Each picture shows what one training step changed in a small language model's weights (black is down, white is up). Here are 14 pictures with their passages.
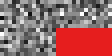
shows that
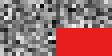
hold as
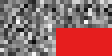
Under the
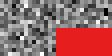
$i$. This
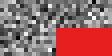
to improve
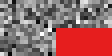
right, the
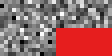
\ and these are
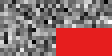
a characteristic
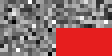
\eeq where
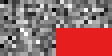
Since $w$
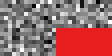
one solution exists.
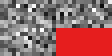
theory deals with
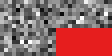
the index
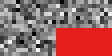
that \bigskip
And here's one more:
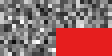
the case of
